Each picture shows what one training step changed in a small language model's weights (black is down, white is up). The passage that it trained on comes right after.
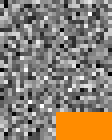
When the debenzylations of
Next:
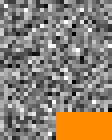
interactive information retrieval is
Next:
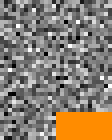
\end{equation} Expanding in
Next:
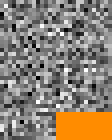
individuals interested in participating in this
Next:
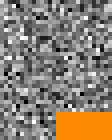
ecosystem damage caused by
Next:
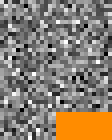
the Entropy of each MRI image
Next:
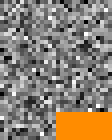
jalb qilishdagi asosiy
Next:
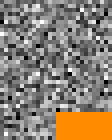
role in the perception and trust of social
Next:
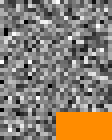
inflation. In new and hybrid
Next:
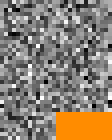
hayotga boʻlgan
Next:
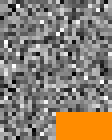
Tolstoy, E., Hill, V.,
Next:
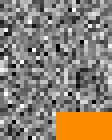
donlarining sifati bevosita
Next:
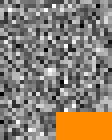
field, we choose the microwave
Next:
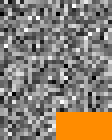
Lorenzo Baglieri,
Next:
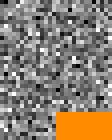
to the surface. This causes a
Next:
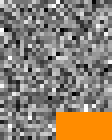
work reported in this paper. Data
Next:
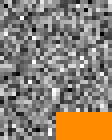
Master student of Urgench
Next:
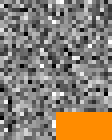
the scheme for constructing a
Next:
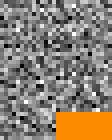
teaching: The influence of
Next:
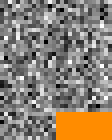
D., & Rakhimova, G.
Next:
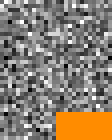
in the Visible to Shortwave
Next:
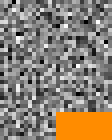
and screening process carried out for this
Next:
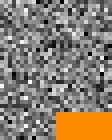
follow three streams: 1.
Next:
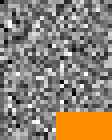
egallaydi. Bahor,
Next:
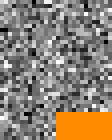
Ghafur Ghulam".
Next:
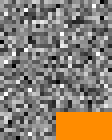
sub-state actors can simply
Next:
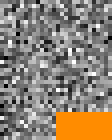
optimization along with the trained
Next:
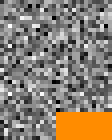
components such as proteins,
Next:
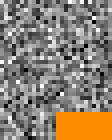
realizados de forma virtual.
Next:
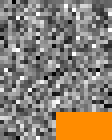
advance the state-of-the-art in
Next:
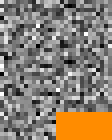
switcher. The model is as
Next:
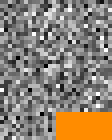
City, Sri Lanka (2003
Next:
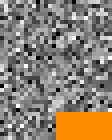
dataset composition indicate that the
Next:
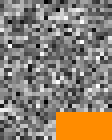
plate, TomoFix plate.
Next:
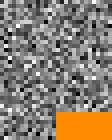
como na indústria química,
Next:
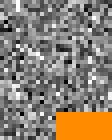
is expected that precipitation positively
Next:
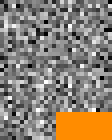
relaxors do not exhibit any phase
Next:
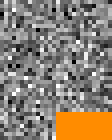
to 9 (according to instructions
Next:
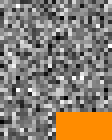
The metatheory of languages with this
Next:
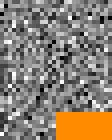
- A Glimpse of the New
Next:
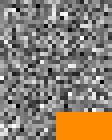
use these new media to their fullest
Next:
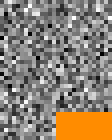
out on bipolar device equipment
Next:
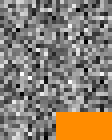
مما يتيح
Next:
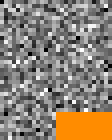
which gives rise to the quantization
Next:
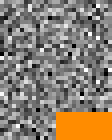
¹Senior Resident,
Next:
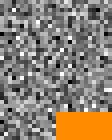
Squares Structural Equation
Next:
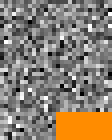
and their gradients, are re-created at
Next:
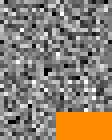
data rate) in the TDMA
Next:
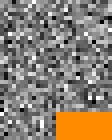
1-point thermal block is
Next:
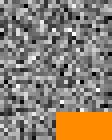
the strong coupling expressions: \eq
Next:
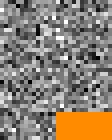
codes, drug abuse,
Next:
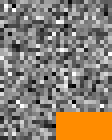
disorders, maldigestion
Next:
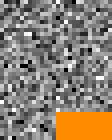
Rechtswert UTM Zone
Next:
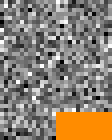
e Manuel Caamaño
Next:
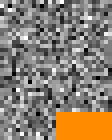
aircraft). This enables real-time
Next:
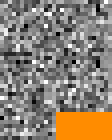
Pero no son inconexos, pues
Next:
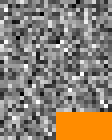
contenido concreto y una
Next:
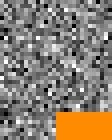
problems in young people following
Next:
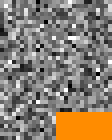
confirming sustainability are addressed
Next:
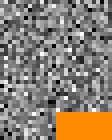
fixed effects to account for any
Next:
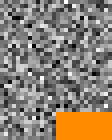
solar energy, execution of PV power
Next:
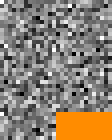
ekonomi melalui
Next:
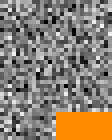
бо його «Лісовик
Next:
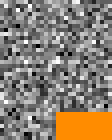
than inverse quartic in separation.
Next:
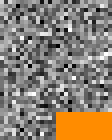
a simpliﬁed daily human
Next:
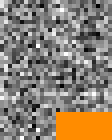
cadrul Uniunii Europene.
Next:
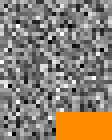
more area than analyzed by
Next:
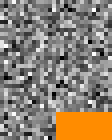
isotherms eq. (7) for
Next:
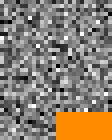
of the constant being 28.621 and
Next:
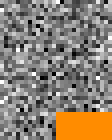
MICs ranged between 0.098 and
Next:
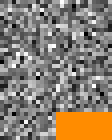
*Transforming technology: a
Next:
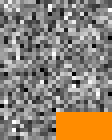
with magnification of $40$. The
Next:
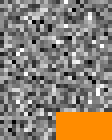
jarayonining to'xtashiga
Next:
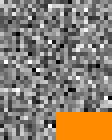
in order to investigate the aggregation
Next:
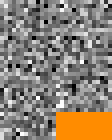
complexes display three spectral
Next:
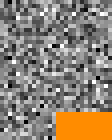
emas, balki iqtisodiy
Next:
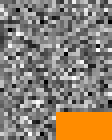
В статье содержится
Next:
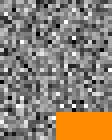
will be accessible to employees and
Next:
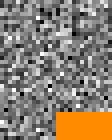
among perioperative nurses in University
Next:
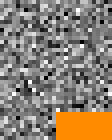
line between buses 4-6.
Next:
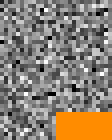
aparılan mövzu bu
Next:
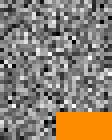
classification is to identify whether a
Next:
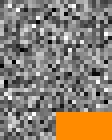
located at the center of the figures.
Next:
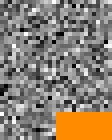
pada pencegahan cedera
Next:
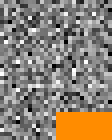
of each $m$ which is displaced from
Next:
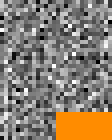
process through preparatory, competitive,
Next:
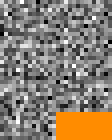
recognition on the images of the
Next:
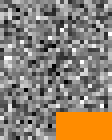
the respondents were 15 years old with
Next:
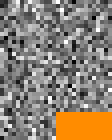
lattice spacing. This was done
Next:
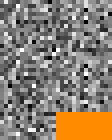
maqsadi – har bir
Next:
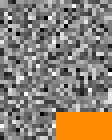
family is *Borassus
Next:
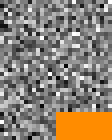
The findings revealed that parents'
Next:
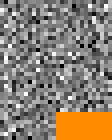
MRCP and USG findings showed
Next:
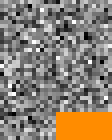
multiple antihypertensive
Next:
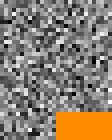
of its efforts to boost domestic
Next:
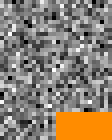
realidade virtual na melhora
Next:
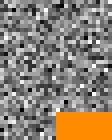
fanlari doktori (DSc),
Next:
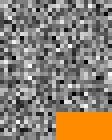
from all subjects involved in the study.
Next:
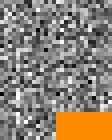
que refleja la relación entre
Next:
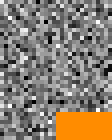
score than the control group. The results of
